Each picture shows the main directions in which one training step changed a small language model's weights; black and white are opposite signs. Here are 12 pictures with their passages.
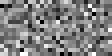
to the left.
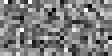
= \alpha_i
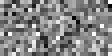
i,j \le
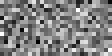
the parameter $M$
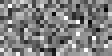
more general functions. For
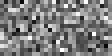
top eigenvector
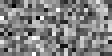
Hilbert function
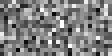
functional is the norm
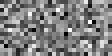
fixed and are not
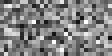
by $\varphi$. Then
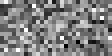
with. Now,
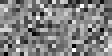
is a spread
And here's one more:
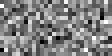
of each column.
